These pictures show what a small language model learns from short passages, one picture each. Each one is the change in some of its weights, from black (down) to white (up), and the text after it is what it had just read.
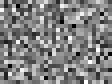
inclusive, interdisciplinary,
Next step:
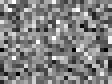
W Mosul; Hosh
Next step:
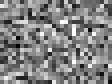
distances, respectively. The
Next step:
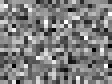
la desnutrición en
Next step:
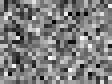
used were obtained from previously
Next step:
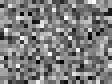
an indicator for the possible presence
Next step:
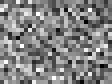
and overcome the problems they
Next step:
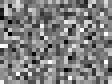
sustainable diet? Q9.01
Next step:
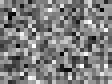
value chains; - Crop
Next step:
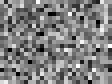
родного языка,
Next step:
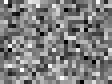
the Faculty of Accounting
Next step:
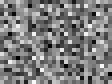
interest in knowledge and learning in
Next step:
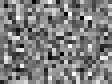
the NEWELY project
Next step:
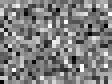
study group according to gender and
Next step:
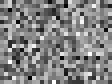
SOC during the calculations.
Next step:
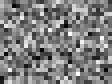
to'g'ri va
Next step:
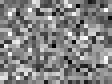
do crime e suas causas
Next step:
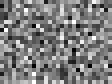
el verbo proporciona.
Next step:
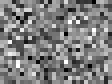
parliament passed the
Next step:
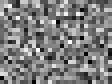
bo'lishi mumkin.
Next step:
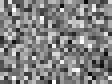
Met group, there was a
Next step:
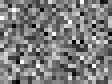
ML technique. For each
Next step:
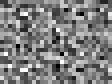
находилась в
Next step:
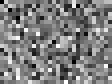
de reacción. Se
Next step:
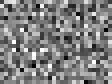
documents precisely look like the
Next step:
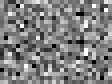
back into its slot on the
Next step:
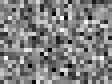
Lab 7 Lab 8
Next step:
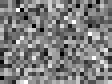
розподільного типу
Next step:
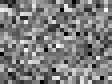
on different initial node numbers.
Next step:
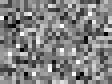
cerpen *Mandi
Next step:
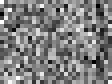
and not the Bektashi
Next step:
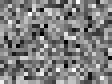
the most important power that shapes
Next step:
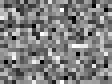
of obligation. Even though
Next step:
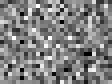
taking place in society. Therefore
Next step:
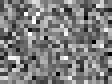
of crowing indigo
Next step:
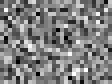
por otras expresiones que
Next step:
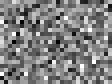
with sodium with mean
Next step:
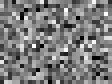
tegak lurus ke
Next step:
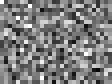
saqlash, ulardan
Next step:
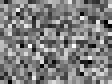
militares a asistir a
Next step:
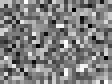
temas das consultas
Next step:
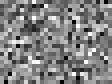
Витебской области
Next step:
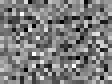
standpoint of the experience of
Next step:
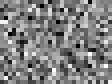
met als gevolg
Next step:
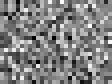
qualitative approach. Information analysis was
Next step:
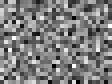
boshqa mamlakatlarda
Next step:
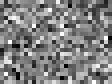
ma'lumotlarda aholi
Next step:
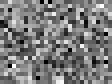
жизненный цикл
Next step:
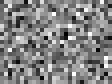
interação efetiva com os
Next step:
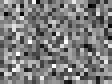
guerra dos EUA e
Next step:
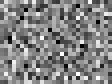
особи вимогам права,
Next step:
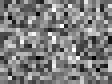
within the VITALISE
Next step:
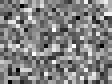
amendment of Law of
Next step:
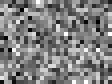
-1, as seen in Figure
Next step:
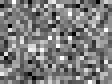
research proposal. I/We
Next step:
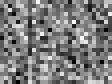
of Bentonite in the
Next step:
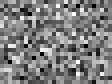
disabilities and recurrent
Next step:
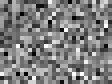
правових начал:
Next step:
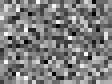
3 (Production). The
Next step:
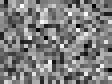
improve the higher education system”
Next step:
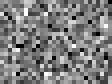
Amaral D, Dahl
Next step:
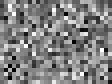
THE PURPOSE OF
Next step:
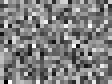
plasticizer. It is
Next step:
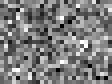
such normalized correlation is imposed
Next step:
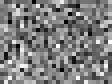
se simplifie et
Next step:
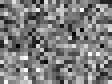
grading of Nucleus
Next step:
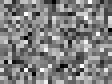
als unüberwachtes
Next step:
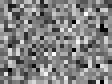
or personal relationships that could have
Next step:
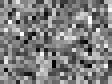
segue à exposição natural ao
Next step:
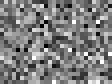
APPROACHES AND
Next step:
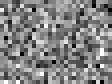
tablets that dissolve by
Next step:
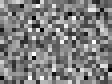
This research problem provides the grounds
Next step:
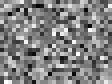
mos keladi. Darsni
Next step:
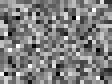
Our research is aligned with
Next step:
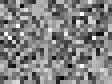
AND RESULTS The patient
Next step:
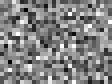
more than just cancer cells,
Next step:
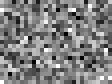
of all existing methods of observing
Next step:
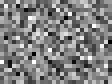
with microvascular complications
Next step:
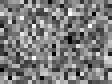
but this result was different from the
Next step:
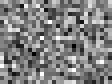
of alloxan administration,
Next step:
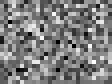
measured before and 48 hours after
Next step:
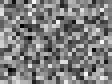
perolehan data juga
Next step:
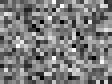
Pandemic Period
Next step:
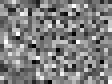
Possessing scientific research skills
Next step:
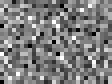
Evaluation of the
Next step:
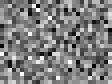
then the process will make economic sense
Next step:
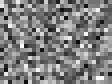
“Investitsiyalar va
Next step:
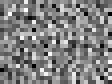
while experts provided an overall mean
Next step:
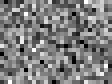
seems a bit less developed
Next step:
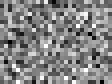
or specialized knowledge, that
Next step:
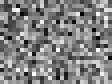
суду з прав людини ін.
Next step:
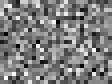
bo'lishi deb qarash
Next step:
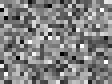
адад баробар
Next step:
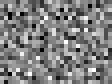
the most common emergency conditions in
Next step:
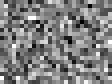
de setembro de 1990,
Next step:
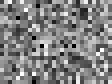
attitudes towards stigma people
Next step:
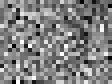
этувчи 250 дан
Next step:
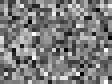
cinética de la
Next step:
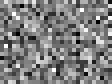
can be executed with more
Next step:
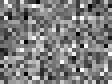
old man from Orumba
